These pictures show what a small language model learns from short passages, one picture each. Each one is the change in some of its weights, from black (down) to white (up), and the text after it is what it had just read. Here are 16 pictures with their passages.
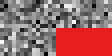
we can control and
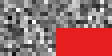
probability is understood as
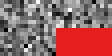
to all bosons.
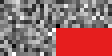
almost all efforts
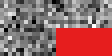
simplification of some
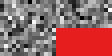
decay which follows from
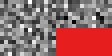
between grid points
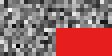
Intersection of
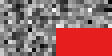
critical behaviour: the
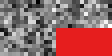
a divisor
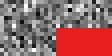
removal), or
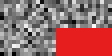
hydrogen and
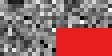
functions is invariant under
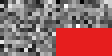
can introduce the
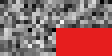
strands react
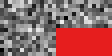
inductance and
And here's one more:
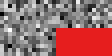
performance to {\it
